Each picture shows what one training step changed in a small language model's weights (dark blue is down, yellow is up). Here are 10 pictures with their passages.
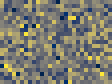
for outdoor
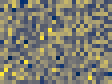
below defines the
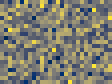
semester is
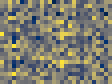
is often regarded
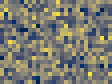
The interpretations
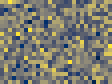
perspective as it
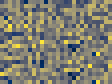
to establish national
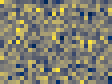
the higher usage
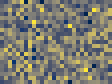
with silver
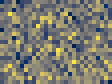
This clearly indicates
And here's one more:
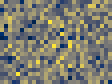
[5] states
